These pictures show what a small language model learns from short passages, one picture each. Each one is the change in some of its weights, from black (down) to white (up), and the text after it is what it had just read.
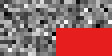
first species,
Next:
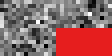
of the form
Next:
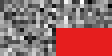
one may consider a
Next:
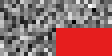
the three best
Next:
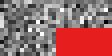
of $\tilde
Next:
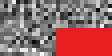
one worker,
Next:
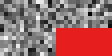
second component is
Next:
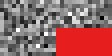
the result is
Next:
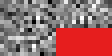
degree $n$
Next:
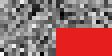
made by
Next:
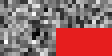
the formal
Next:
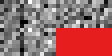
\] Using
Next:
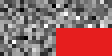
equivalent. For
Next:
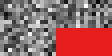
an imaginary
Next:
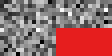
element $\Omega
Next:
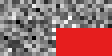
forest from
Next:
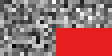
in terms of the
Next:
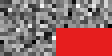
representations for
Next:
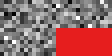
zero. We
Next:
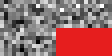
to the generalization
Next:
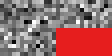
Under such
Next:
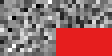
the robust
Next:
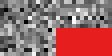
X$ is the
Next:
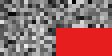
integer $s=
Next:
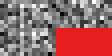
This paper gives a
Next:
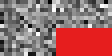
\circ f$.
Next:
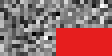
the class of finite
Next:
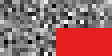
more reliable
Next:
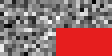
copy of
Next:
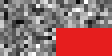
to traditional
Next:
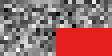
a compact set ,
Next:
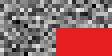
from one particle
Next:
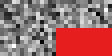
restriction on
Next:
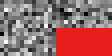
rings and
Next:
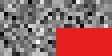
note the following
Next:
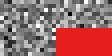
spin and
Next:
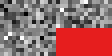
least one of the
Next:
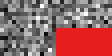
components are
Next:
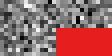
But these two
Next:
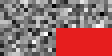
we include in
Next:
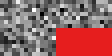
same idea
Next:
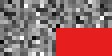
even elements in a
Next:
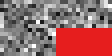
of a direct
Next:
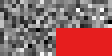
the identity
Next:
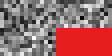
the first case.
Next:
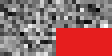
order in which the
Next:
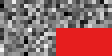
eigenspace of
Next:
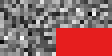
the subgroup generated
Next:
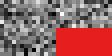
theorems for the
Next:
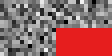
it should be
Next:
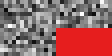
hand, to
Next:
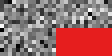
and $f$
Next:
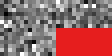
constructions that
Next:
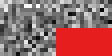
trees that
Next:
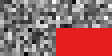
in the new
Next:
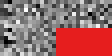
positive orbit,
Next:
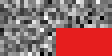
On the other
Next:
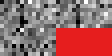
\] the following
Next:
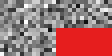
$g$ must
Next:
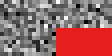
theory, which
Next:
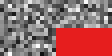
such a way that
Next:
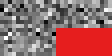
Dold manifold
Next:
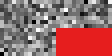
whose common
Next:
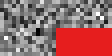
the set of functions
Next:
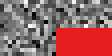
Now, fix
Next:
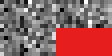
\gamma >
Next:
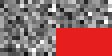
dv =
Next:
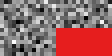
to be the matrix
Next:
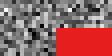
by writing
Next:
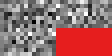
this regime is
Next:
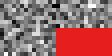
we first take
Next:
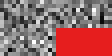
the function $$
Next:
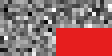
n$, or
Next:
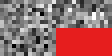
on the basis
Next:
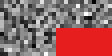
they allow
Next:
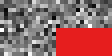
results presented in
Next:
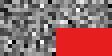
characteristic, we
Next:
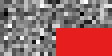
respect to one of
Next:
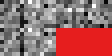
\] It follows
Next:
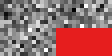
an edge (in
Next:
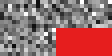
can replace
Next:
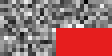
is in fact
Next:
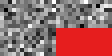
sample of
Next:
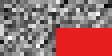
a sequence of time
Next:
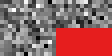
follows from the equation
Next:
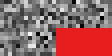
in this section the
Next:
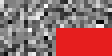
displayed sequence
